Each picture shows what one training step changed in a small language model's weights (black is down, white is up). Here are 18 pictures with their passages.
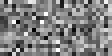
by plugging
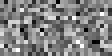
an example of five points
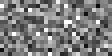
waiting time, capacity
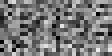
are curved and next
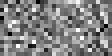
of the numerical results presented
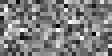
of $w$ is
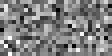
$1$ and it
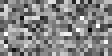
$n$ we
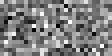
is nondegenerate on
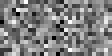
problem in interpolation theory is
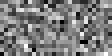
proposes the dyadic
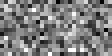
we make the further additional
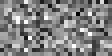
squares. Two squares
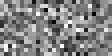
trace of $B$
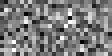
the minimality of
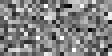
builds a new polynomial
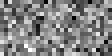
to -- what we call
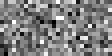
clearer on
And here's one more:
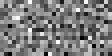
more than one triangle.
